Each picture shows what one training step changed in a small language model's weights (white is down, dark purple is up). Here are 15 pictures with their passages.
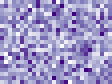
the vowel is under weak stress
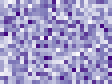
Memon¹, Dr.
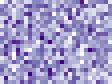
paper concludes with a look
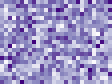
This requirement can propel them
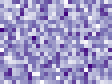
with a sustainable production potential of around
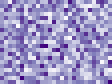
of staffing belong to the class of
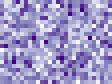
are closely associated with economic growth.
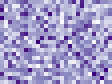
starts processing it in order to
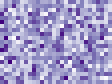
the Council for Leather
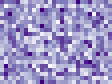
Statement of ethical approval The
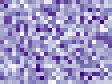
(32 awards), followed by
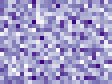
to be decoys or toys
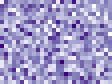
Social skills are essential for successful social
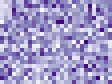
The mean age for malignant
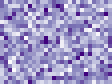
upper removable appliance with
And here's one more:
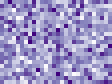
would be some burnt
